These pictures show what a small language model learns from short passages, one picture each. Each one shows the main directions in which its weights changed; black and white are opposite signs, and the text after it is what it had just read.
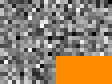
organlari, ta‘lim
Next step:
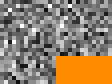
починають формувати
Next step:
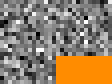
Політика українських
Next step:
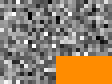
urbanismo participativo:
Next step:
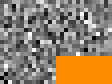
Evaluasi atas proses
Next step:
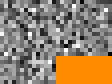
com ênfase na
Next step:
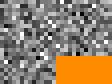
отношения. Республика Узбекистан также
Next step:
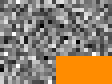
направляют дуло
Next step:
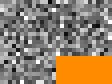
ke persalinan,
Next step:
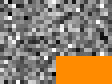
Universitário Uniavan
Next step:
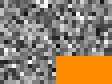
Тев Денис
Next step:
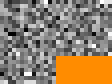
How CEOs
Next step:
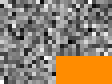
autoridades aduaneiras
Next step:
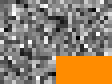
satisfaction scale is
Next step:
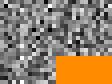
e o Papel do
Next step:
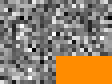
asbobi yoki
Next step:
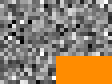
yosh avlodni milliy
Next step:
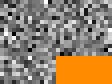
uni shunday tashkil etish
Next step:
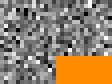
- проаналізувати
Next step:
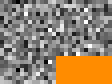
Este título debe
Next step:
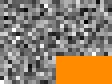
sie das in Ruhe
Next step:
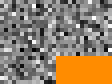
for examining how
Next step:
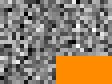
the realization of the
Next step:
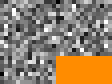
слушал выступления
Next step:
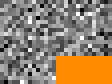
Ermittlung der
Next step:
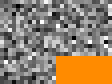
con el siguiente
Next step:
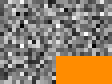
y arepas en forma
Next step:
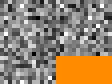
iv. leba
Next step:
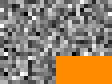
муҳим аҳамият
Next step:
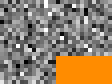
operatsiyalarini amalga oshirish
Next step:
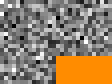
republiky. ⁵
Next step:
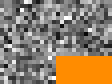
portanto removíveis
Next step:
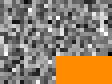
обычно вводится
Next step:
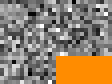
su estado de salud ni
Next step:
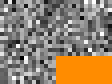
integratsiyasi Kirish
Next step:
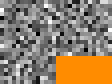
metodika amaliyotga joriy
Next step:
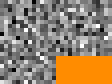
kepada Turki bila
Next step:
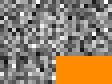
value, power,
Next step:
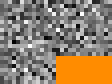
da fome. Para,
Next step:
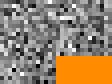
єдині вимоги
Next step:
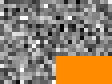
tempo também se revela
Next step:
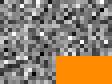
por instantes, que
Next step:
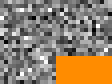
oldi tuproq
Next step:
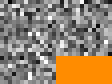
Ulusal tezlerin
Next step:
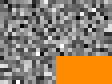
no, yo le di dos
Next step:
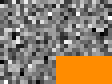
processes of international
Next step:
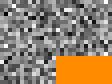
shuningdek, bank
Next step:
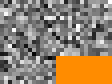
Chaque communauté
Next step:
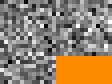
stabilit de directiva
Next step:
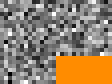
apenas reflejado en la
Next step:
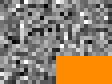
Rev Eletrônica
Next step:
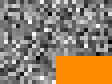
primaria que acredite
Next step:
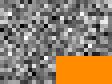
regel wordt de
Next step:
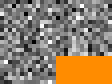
fanlarini o‘qitish
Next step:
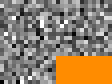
terrestre, lo que
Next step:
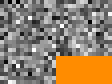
tamaki mahsulotlarini
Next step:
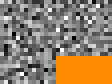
for the organization. The
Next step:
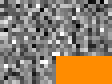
финансовых и прочих
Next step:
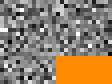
discapacidad, esa
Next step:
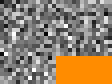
específicos para cada zona
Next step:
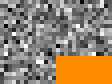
ключевая роль
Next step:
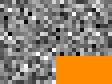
yaitu tingkat rendah,
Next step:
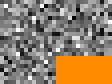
digital technologies in Higher
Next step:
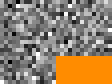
независимо от
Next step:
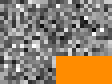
view of work,
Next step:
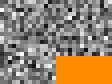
que los hicieran
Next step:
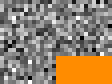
conscientização sobre a importância
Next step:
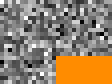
bu toshmali
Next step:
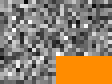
an endothermic
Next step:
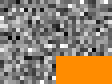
Disinformation Company
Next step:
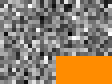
Havo asta
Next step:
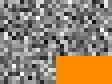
um estudo de caso sobre o
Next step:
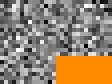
banyak pilihan
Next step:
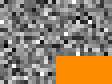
négatifs, de
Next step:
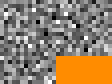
auch direkt bei der
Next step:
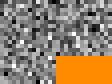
swego Ducha
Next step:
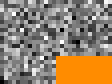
e informa a gestante
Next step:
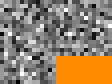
the State: theory and
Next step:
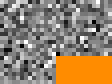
typically been
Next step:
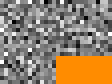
використанні ШІ
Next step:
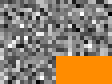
representar um passo
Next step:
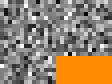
pas. Management eficient
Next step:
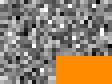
у I фазу та
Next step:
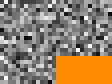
xabar beradi.
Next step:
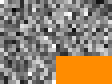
été la cause **de
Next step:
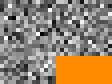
responsabilidade subjetiva e
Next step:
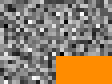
оширилганда ҳам
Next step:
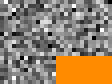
Jahon qishloq
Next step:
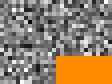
la identidad) del grupo
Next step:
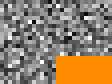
nom bilan hali ham
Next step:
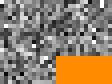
COMPANY: A
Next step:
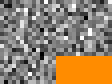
tanah di ambil
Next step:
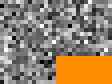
poetul ridică
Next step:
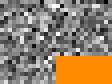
penanganan sejak
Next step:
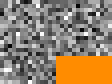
é assim, é:
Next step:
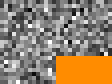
als auch beim nicht
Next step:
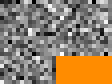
Iqtisodiyotning barqaror
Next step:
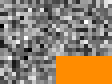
și elaborării preparatelor
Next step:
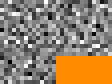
weiterer Punkt
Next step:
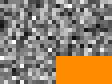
растворенным в
